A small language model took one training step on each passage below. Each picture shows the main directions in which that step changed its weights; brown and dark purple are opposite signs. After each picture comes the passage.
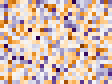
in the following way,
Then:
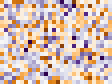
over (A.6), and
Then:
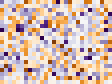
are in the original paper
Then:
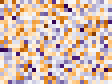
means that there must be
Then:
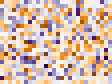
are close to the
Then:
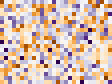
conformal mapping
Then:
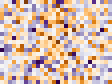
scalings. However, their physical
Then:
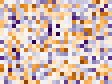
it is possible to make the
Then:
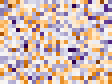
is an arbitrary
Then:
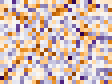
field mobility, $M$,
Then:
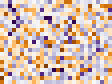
an abrupt
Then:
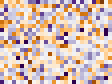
of accurately predicting
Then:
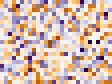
local chemical potential
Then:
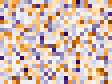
similarity of MP Mus
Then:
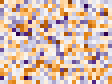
are unique. However
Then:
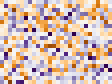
we briefly overview
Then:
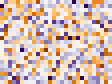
from six nodal lines
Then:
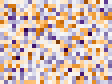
we characterize the Hall
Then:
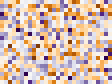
undertaking this project,
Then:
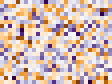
forcing has not been
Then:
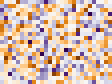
for the 3D spin model of
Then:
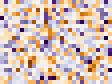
Physical Sciences at
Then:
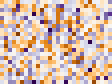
source was modeled with a
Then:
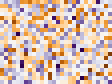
time-consuming to
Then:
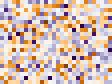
check whether the
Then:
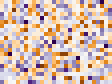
by various kinds of
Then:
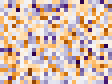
the ID every one or
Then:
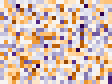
the Martensitic
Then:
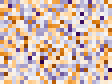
is therefore transformed into
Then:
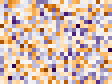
in this investigation
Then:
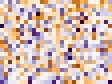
to those obtained by computing
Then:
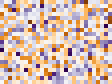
calculated a total FUV
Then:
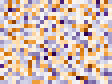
dt = -\left[
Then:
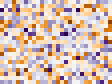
structures may be looked
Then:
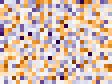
between arrays strongly depend
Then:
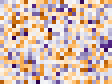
this lagrangian
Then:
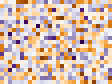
E. Colbert for
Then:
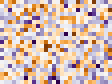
central peak with no
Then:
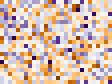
patterns can ease the
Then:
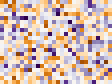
second group is the 24
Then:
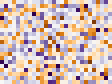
optical and infrared
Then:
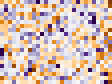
of $\lambda_Z$
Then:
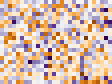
is not quite new. In
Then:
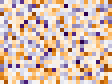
assuming that the derivative
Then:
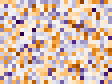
an upper bound for all
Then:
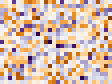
wavelengths. These
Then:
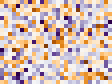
initial values are generated according
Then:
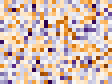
learning approaches. The
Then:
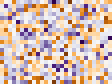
parallel and, for
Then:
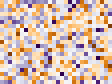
cone QCD}},
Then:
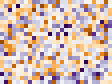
biases by generating
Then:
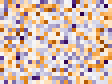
achieved in the
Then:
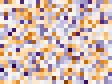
B. and Rendall,
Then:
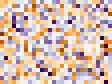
this is not the case when we
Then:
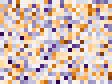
the final crater
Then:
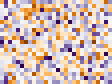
1-4, we have
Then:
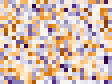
the G/D of the region
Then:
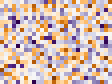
it may not exist.
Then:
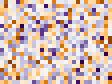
and elsewhere in this
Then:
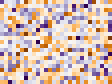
are binned to
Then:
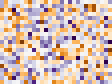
class of the CD and
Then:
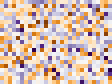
as the real data before
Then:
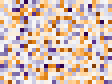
detector dependent and their
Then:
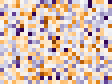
with the coronal temperature
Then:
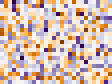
model that reproduces
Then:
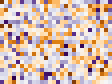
concerned, with the
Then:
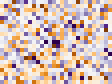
8-peak vortex
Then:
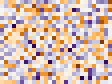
the CLEO-c
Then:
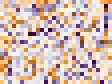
the desired location parameter
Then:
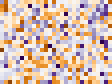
and $w_2$ form
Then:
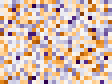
collective migration in
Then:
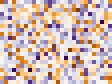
decreases from 3 to 2
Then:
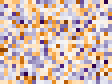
along magnetic field lines, leading
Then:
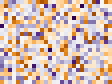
in position to reduce the
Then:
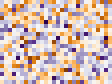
network of theories can be
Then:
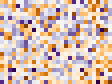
random number extracted from
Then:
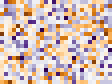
trying Gaussian
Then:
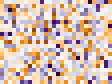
measured by two independent single
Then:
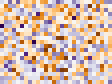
together with coordinate
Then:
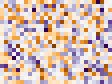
variables, resulting in a
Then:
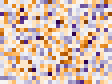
where $\alpha$ is the
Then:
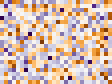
imaging data evaluation. In
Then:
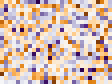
of a two-dimensional quantum
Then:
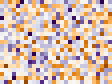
two signals display
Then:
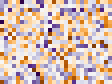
% where % \be
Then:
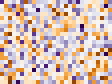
functions of $F_i$,
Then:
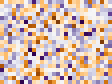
populated side of
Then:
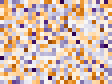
comments labeled with
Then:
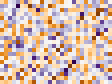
term of quasitopological
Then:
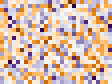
ideal systems that could
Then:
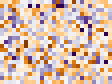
consider an idealized model
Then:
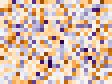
than a few Compton
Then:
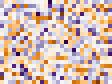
again, which are
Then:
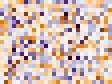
have addressed this
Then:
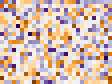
Actual Prices
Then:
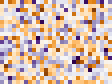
respect to the magnetic structure of
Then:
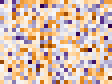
phase diagram in more
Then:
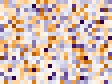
the encoder part of
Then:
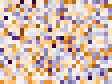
injected spectrum by the
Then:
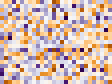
naturally leads one
